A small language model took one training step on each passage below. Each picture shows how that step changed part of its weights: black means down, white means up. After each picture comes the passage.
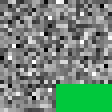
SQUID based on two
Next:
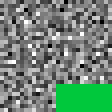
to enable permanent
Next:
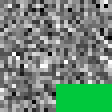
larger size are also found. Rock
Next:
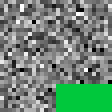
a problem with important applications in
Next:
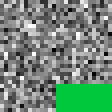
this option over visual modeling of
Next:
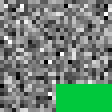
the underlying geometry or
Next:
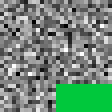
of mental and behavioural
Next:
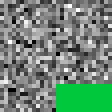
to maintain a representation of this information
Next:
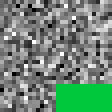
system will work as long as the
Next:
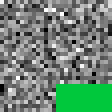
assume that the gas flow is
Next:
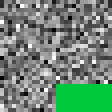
is given by \begin{align}
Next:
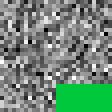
use made of slaves and of
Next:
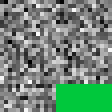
Earth's temperature has increased by
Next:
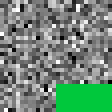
a strong constant homogeneous
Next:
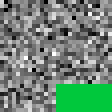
transportation, our literature
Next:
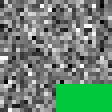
However, when copper(II)
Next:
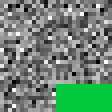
assign to each individual a mobility
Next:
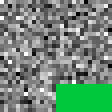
analyzed using Jamovi
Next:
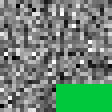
impact of Bi clustering on
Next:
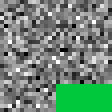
of abbreviations that are not
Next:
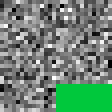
Since the slow thermal
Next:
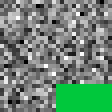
accretion disc, we chose an
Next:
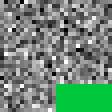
process. Such a barrier
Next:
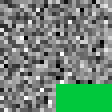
and macrovascular
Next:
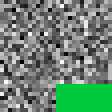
the top/left in technology matrix A
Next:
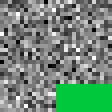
us start with including NLO
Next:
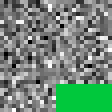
of insulin resistance,
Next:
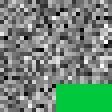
4$, of the ratio of
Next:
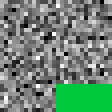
can be deciphered from the information
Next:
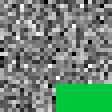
some intrinsic constraints in
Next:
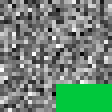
Engineering & Research under
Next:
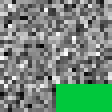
efficiency and maximum profit.
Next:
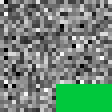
cycles. No phase
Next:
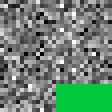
A practical scenario is the
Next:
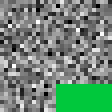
scanning calorimeter from
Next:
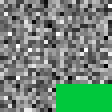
varieties to be completely
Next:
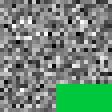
to represent the steel.
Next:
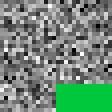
better for M82 because we
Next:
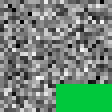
theft. The traffic control
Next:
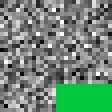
Recently, the current noise
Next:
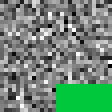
envelope is possible in the limit of
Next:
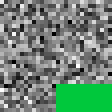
spaced by $d$. To average
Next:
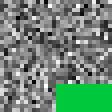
in the roadsides,
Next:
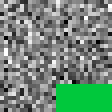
the different use of these indicators.
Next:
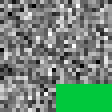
%% file: isos.tex
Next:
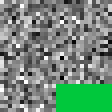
with radial velocities from the
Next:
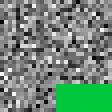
contain an average of 1400
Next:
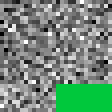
hand, one-hot messages
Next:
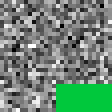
1 for female and 2 for
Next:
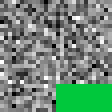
Here we shall focus
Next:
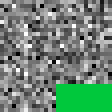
For $a\gtrsim 1$
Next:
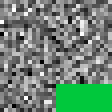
to the problem of comparing the
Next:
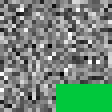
out such that most of the events do
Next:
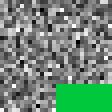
value of the Luttinger parameter.
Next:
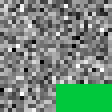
more than once, if they are not
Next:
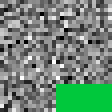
Class~0 object
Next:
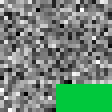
coating defect that occurs when
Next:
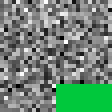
contention that the reduced
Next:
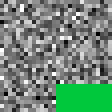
a digital personal or
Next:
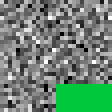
identified. As a result,
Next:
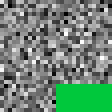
intracellular proteins were
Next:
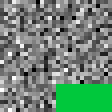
(~90% of chiral
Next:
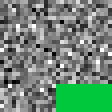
These extensions introduce
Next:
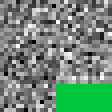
widths here since they depend on
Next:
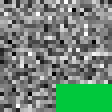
history measured by a
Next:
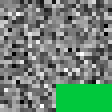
has a finite-$k$ support
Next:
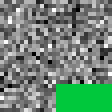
sound heritage. In
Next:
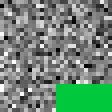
are afraid of the
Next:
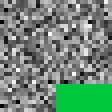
Fig. 12. Rural
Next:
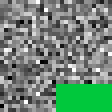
subscriber line 2}
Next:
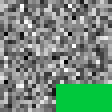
the coastal areas of
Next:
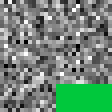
and its generalizability, showing an
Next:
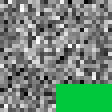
one point union of cycle
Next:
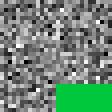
is talking while the others
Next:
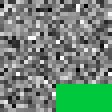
clinical entities that cause
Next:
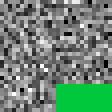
in a simple way, how system
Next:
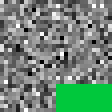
palindrome). Comparison
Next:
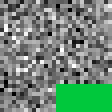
definitions and our definitions
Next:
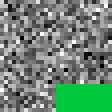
synthesis identifies the
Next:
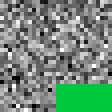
introduction of $\alpha$ in the
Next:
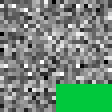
large $H_0$, which is similar
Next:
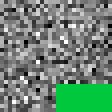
receivers deployed deeper
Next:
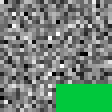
different resolution \citep[similar
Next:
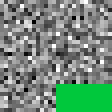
the Roman world.
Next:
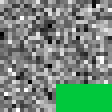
could meet the requirements are
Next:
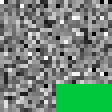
oxidized Cu. A
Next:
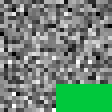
different depths, with one
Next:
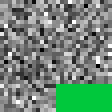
argues that climate change
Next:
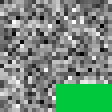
and hence, polymer
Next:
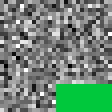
a relatively high sample throughput.
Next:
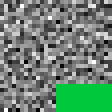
autocorrelations time (in
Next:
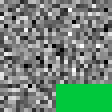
of this principle. To
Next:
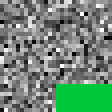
The effect of the material types examined
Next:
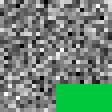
analysis result. For this reason,
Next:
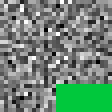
the unstable de Sitter
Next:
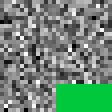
The accretion rate is not a
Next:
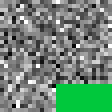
for global climate change
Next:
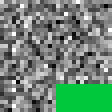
with a slowly decaying
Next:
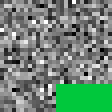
is understandable to all".
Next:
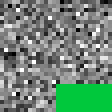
IoT-enabled energy systems
